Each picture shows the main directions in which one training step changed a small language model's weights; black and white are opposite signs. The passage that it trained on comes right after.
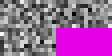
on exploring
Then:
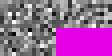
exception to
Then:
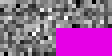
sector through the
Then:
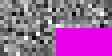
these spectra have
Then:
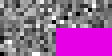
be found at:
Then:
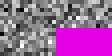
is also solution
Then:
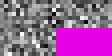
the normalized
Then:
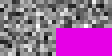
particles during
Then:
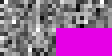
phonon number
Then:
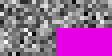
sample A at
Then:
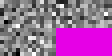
improved water
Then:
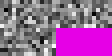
and collection
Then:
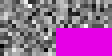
without VF.
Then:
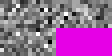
sequence data
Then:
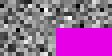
value become to
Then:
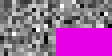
they are related
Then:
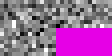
writers who
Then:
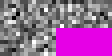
detailed calculation
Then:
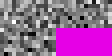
three elements
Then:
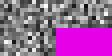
experiment at
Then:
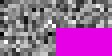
start observing
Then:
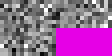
be equal.
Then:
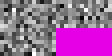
and taking the
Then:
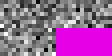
names of
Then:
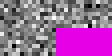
spaces from
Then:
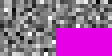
and among the
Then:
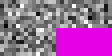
task of
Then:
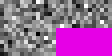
modified this
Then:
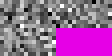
attractive because
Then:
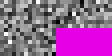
time and the
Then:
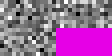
As shown, both
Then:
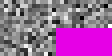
the research within a
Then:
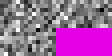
As we are
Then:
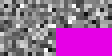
a black
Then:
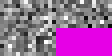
On the
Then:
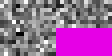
corresponding to the
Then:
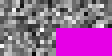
prices to
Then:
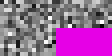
of the path
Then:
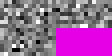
reflection of
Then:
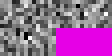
but also generate
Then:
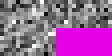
should be able
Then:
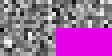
the plant in
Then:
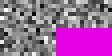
C, the
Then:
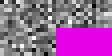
of their respective
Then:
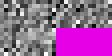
the teacher
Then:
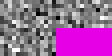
happy state
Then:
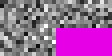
radiative transfer
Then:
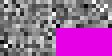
the plot.
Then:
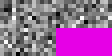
and A.
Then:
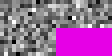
hard to
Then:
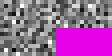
all the site
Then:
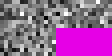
While this
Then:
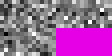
from the recent
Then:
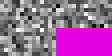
show maximum
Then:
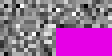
a good level
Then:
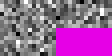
BNP model
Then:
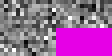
the subsequent
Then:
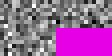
with the assumption
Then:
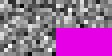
density, and
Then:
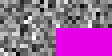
technique has
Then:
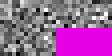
words can be
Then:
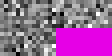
the continuum
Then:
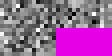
global product
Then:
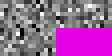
sites in
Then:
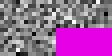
spread between
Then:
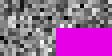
can stem from
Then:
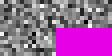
in analysing
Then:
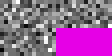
paper, we
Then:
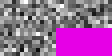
At small
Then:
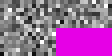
group orbit.
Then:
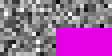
had already
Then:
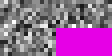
learning and deep
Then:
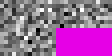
decreased the
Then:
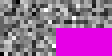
we prefer
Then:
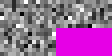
1 and Step
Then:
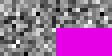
required to
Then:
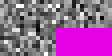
generate GeV
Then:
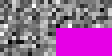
with applied
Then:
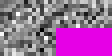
However, when
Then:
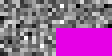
used in a
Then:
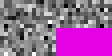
responsible for the
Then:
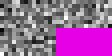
Phi backend
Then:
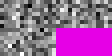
inclusion of
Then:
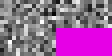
of excitation
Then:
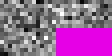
generated in this
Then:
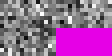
\sim 4
